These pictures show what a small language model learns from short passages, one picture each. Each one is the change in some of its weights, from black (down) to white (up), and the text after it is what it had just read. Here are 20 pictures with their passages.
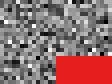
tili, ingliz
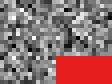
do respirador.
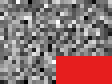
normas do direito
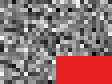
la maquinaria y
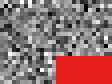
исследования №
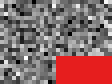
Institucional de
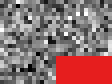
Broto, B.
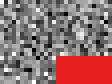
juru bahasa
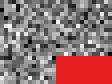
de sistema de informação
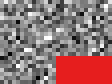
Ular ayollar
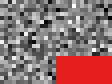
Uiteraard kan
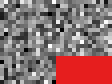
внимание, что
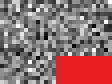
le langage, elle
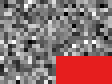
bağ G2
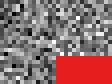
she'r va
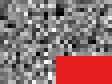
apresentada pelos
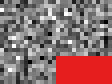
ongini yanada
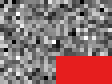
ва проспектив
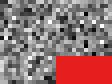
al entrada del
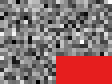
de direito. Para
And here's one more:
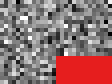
davlat organlari va
